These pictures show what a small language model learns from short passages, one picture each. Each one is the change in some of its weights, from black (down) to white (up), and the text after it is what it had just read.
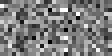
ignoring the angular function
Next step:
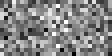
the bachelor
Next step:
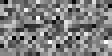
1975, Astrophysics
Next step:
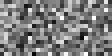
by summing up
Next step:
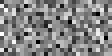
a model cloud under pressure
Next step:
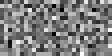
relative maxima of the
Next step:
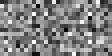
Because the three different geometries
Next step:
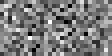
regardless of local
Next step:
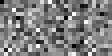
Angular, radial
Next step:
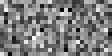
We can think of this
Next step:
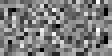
suggest a zero crossing of
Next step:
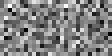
overhead of 128
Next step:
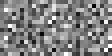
obtained as well as high
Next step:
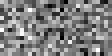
Konishi for
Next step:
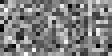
more junctions can lead
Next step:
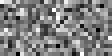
if the student
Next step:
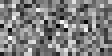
in the proton wave
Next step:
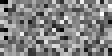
late-type stellar
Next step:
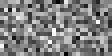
p-type material is
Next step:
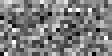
$\epsilon$. Small
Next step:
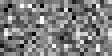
The fractional charge separation
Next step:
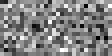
further enhance the performance.
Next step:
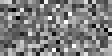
the Patient using
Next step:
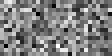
for optimization in the
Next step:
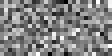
of these features measured in
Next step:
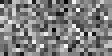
the values which have been
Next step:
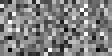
the Purcell factor
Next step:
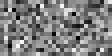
The symbol of an
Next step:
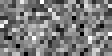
\FeIII\ lines
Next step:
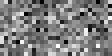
maximum and minimum of the
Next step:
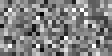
spurious gauge configurations
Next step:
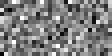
$\Lambda$ is the
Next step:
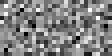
unique exotic case, a
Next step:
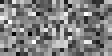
the integral paths depend on
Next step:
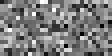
no such features were
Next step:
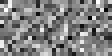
more efficient procedure (than
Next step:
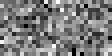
be required; where
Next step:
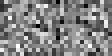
voxelization of
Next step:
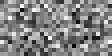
third contact phase. The
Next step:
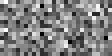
equations. But, since
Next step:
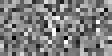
of residual detection is also
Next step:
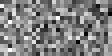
the defects per frame
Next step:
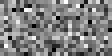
we expect positive signals in
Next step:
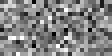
to the right side of
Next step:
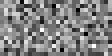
an environment of high
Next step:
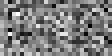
fluctuation on top of the
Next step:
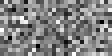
peak-hight with
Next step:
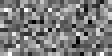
22). QPI techniques
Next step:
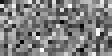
the interferometric observations in
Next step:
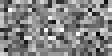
interpret them. Given
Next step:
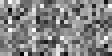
a recent experiment with a
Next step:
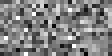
are standard glass
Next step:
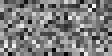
such that \be {
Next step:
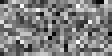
time derivative of order
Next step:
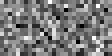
be detected in PET
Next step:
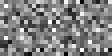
must make some assumption about
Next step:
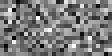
In conclusion, we have
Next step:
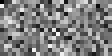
fitting the experimental data.
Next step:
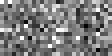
ambient temperature has
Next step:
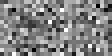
could not decode any
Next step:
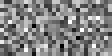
the possible existence of shock
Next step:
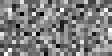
ANN models lack physical
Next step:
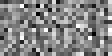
published their second source catalog
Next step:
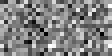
laser and radiation patterns allow
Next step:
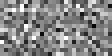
Transformer block.
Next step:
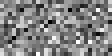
it was a new
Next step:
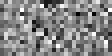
believed to
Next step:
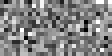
stars lacking obvious
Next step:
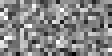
tampering attack
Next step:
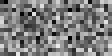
AGN is that they are
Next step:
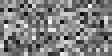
and then indicates its choice
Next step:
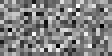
and measured structural parameters.
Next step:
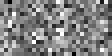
are on the invariant manifold
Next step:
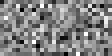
coeficients are
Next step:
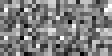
| Methods |
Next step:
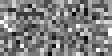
whereas recursive definition is
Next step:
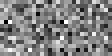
a consequence, the
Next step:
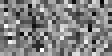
dot to a lead is
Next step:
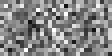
dissipative transport phenomena resulting
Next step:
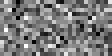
Table 2. The
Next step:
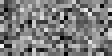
abscissa of
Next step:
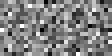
curvature corrections to the action
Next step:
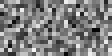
a \nabla \cdot
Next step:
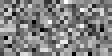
nonisomorphic classical
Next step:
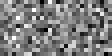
four-dimensional system,
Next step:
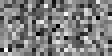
when $I_\infty
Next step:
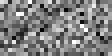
S.M. and
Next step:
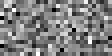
the same behavior,
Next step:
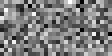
F}$ such that
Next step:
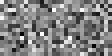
trade-off between
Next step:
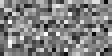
imposes a magnitude limit
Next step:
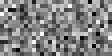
to identify if there are
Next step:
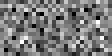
describe the process of lip
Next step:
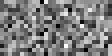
2d continuum space,
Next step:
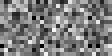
the corresponding gray dotted curve
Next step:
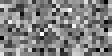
that the identification of a
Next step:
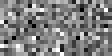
case, we cannot
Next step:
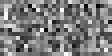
represented as normalized or dimensionless
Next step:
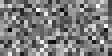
incorporated in the
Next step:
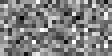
tightly packed
